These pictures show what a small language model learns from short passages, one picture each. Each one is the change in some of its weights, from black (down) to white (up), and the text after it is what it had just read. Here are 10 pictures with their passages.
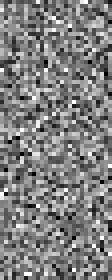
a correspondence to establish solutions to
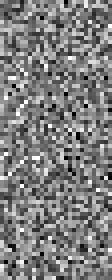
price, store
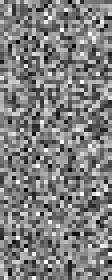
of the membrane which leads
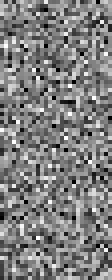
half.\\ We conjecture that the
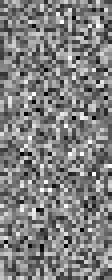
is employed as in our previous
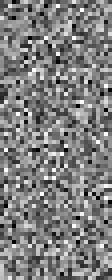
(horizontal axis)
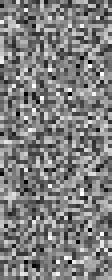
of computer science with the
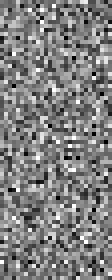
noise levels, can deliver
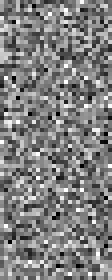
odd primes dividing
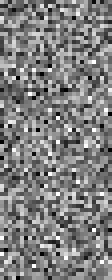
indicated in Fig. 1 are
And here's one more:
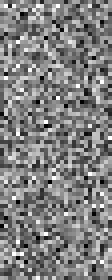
The currents of the
